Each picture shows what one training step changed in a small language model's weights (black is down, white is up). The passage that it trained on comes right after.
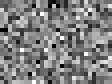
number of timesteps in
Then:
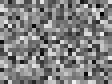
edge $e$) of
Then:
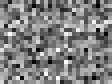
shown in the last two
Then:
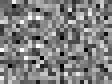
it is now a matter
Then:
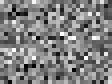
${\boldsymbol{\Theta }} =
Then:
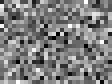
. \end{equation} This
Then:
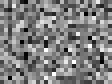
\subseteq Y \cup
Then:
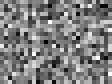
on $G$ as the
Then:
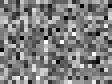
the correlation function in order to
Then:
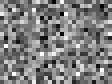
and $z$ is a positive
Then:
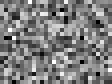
respect to this new basis
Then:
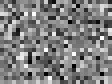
are true on any fixed
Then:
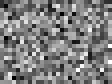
turn our attention
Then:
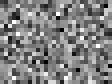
less or equal than 0
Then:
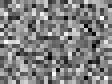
correlations, as shown in
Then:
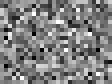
charge carriers
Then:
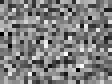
\end{align} We can
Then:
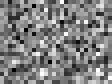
All parameters values chosen
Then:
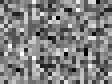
be identified with the
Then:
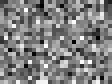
listed in Table 2
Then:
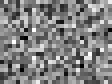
the same framework and
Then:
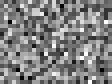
acts as the identity
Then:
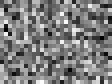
by Corollary 1.5
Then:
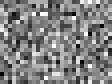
characterize the IGM
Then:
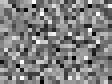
sensitivity would be
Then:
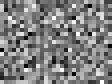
proposed scheme are
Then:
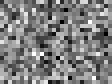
as the new variable. (This
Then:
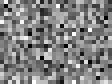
of the random walk on
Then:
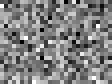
of the WLS must be
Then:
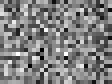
is \begin{equation}
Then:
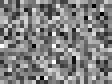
the ground state of the
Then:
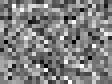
giant component and from
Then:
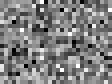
Reducing sugar
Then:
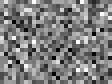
they are often characterized by
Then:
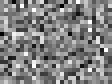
calcul psi via
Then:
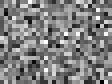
memory, translates
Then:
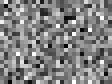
study of a random walk
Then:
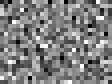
knots observed in the two
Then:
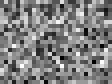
the action of $\alpha$ on
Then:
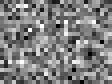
u ( \cdot,t )
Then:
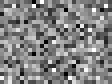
foci is lesser
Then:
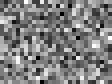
the shear stress
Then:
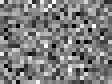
paper}} \and \textbf{
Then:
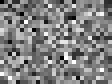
spectrum, normalized to the
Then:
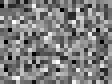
our numerical analysis of the
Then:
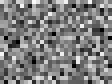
Proposition (concerning
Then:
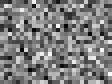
-\frac 1{\lambda \lambda
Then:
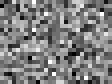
freedom leads to
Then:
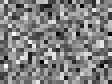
$k$ orthogonal
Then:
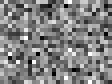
$ is associative up to
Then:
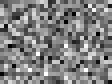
origin in relation to the
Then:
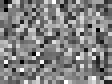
science in the areas
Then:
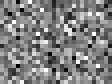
right continuity property for the
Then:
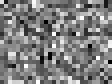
decomposition as in Theorem
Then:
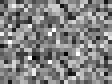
entiers, il
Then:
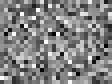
of chargino to be
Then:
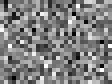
point represents the AOR
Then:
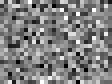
PS Booster time
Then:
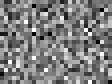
colors refer to different
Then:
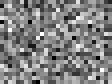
cliff effect that is
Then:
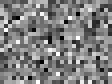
structure $\Pi$ in the above
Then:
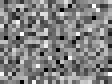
inclusion would determine the
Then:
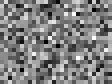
$B$ are SI,
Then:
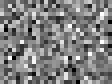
were determined by applying
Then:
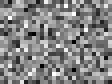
expected to fall,
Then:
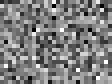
\Hopt$ un
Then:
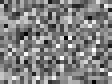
to the transformations
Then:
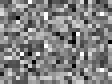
effective mass of the electron
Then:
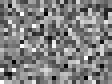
a careful study of
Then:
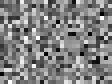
reconstruction, in which
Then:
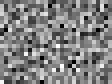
depend of the choice of a
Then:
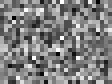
the cartilage
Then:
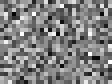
object, to count the
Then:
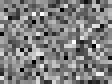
Since $s\geq 3$,
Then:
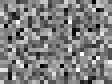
but it is not known
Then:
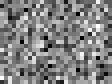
FDTD with quantum
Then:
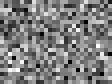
input side, we have
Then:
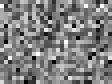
of ${\cal C}$. Let
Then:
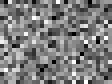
groups. Constructing
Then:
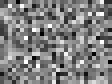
coupling is diagonal in
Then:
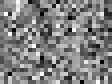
function. There are 3 more
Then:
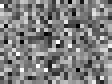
of $Y$, endowed
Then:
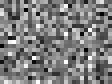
S4, which are similar in
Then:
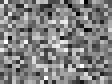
$V(G) \times
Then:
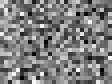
\ge \sum\Sb
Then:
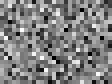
S}$ of channels
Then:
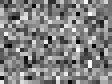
note that Higson has
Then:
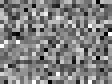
In the case of the number of
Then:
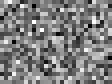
is a von Mises
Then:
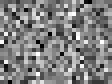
one remains. Choose
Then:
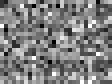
points also break the
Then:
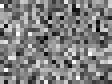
of the derivations.
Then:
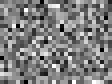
of SU(2) and
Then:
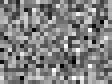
the region away from the
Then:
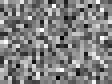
A vanishes;
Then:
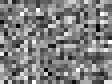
do not affect the
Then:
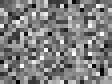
feature of the total flux
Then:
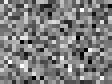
$$ \alpha \in
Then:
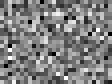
need that fact to prove Theorem
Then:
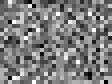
we compile the dependence
